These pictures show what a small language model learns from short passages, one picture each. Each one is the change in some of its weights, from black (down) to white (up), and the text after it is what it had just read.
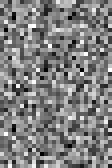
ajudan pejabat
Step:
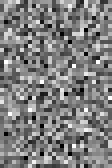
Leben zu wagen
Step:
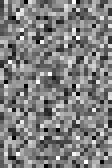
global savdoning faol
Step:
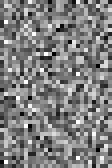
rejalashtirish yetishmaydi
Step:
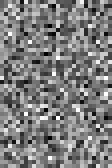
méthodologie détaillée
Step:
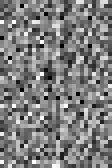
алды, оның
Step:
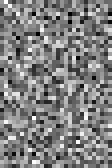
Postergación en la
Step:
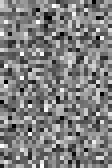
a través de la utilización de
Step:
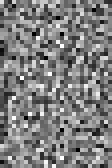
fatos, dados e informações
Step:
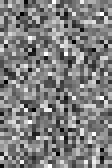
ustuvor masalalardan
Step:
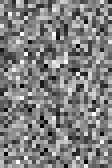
ikki qismi ish joyida
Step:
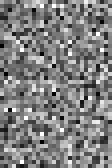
A educação, há décadas,
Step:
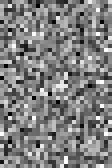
XX аср ўзбек
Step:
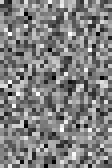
Ленинграда и
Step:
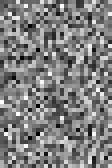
kelib chiqib, tarix
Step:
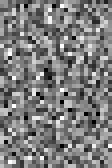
а замість неї
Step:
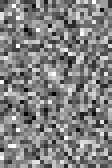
costituzionale in
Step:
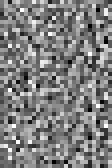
6 Κάτω
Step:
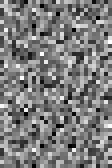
Jahon aholisi
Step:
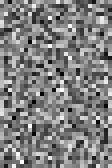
qualquer motivo jurídico ou
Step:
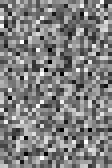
и оазисные
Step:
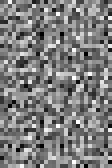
selbst wenn man
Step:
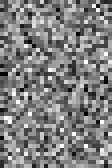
alla diversità e,
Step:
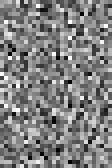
procédé à une
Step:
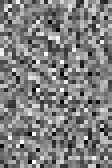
сравнению с традиционными
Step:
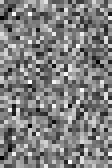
style, le décor,
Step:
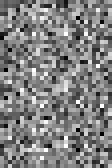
amalga oshirish uchun keng asoslari haqida
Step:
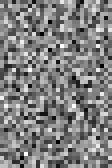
comfort, increased
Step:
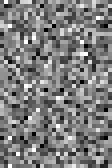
sporti federasiyasi
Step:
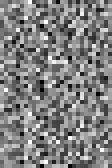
الحميد عبد
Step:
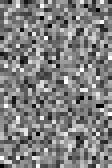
beradi. Ko'plab
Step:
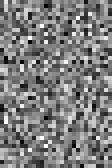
Pishishi muddati Bir
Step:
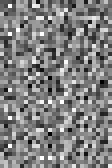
пантеизми ва
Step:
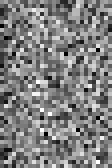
ilmiy jihatdan tadqiq qilish, ularni
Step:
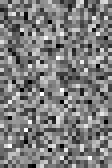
для того, чтобы он
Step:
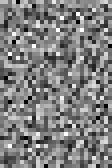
[la forma] no sea
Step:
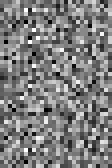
qadrlashning yetarli
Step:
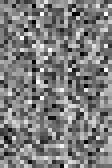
forest resources Alla
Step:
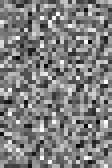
identificar al menos una docena
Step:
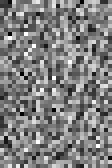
qildi. 2022-yilda
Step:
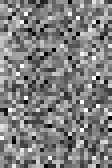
personne qui conclut un
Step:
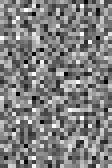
iniciar un franco desarrollo
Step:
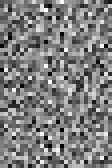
beriladi, ya'ni
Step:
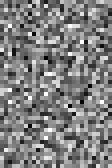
parcial do flúor no
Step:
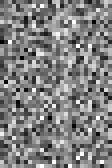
qilinganidan so'ng
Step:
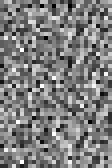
A predictive study of
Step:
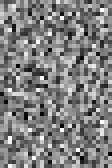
dos servomotores, o
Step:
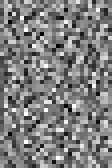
управління персоналом як комплекс
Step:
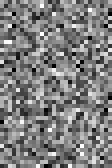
doutoramento. No que
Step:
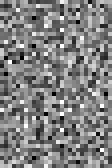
deve ao fato de que no
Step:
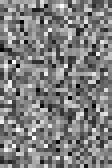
Научный журнал
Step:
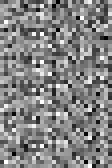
bog'liq deb hisoblagan
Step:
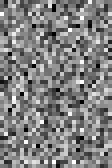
de quatre phases :
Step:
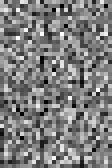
1. Se denegó el
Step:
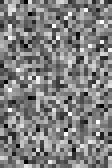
ko‘pincha faol
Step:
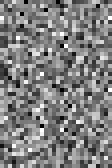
наглядных пособий
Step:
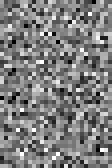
fuerza de la afirmación
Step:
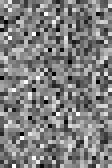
International Journal on Integrated
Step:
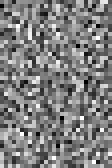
dan infeksi masa
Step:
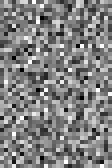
бўлган. Сарбозлар
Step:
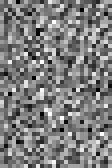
размере; - 4)
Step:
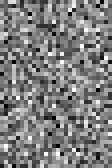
im A-Horizont),
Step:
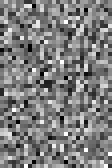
tür zorluklara
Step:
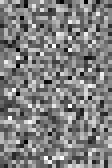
viven de engaños,
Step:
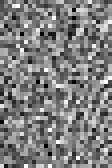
do mini implante
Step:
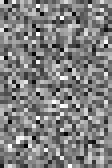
a que as crianças são
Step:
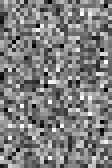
fazendo-se necessário o
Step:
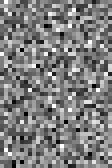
ternyata pemohon
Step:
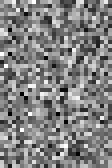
training of long distance
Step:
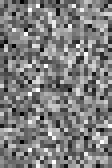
orqali biror narsa yoki
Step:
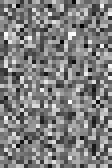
| Kelurahan :
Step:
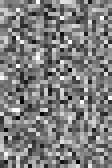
para asegurar el
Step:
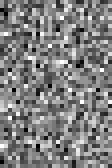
контрол на астматичен
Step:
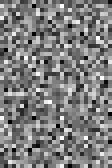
por causarem efeitos mais
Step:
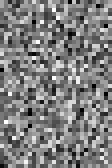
cintura aumentada,
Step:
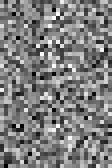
se assegurassem que
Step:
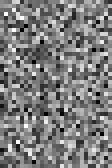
públicas. É um fato também
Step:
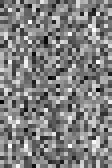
93,3 Vérifier
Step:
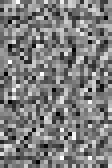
трехмерных полей
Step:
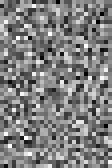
localización profunda y
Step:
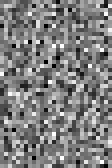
e inerentes ao ser
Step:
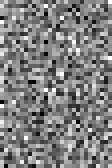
a Colombia a un
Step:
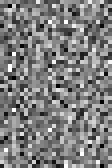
kórdi. Bul
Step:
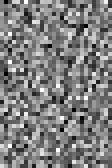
через Удада показал образ
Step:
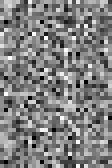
es wurden Informationen zu
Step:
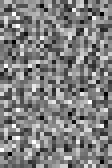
*Academic research in
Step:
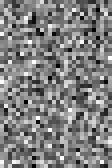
criticamente a vivência no
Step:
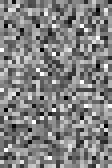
candidat au poste de
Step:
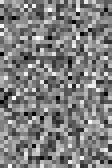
adult, liefde en
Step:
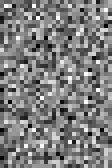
Ecuador, Av.
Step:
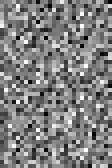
g'ishtlar soniga
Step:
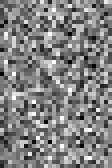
Maria Elisa Costa em
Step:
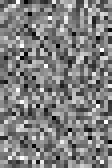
ega bo'lgan ba'zi
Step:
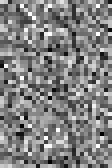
ta'minlash bo'yicha
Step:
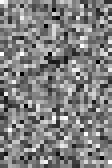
va chetdan keladigan
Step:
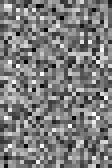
venido acompañado
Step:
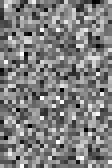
o papel da Atenção
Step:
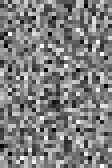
ва томонларнинг ирода
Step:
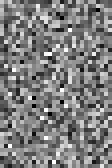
2016). E quanto ao meio
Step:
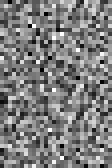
mesma, pela importância dos elementos
